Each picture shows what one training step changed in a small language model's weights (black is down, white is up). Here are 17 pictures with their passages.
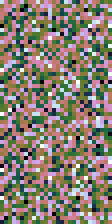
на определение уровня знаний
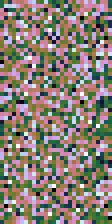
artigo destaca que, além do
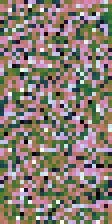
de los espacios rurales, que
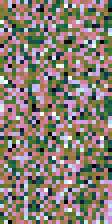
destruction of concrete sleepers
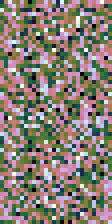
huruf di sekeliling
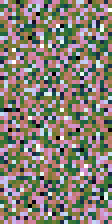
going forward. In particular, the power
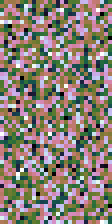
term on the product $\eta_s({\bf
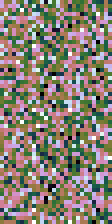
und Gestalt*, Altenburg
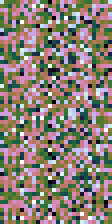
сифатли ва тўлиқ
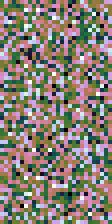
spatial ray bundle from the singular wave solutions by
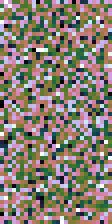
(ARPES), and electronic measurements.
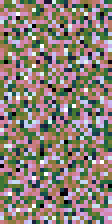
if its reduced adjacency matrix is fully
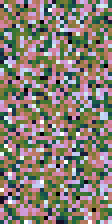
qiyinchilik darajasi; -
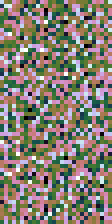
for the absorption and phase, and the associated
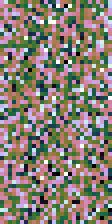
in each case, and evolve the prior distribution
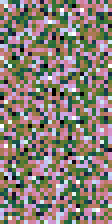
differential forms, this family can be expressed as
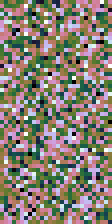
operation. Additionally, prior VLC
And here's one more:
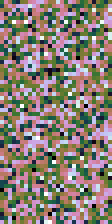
éliminer les diagnostics
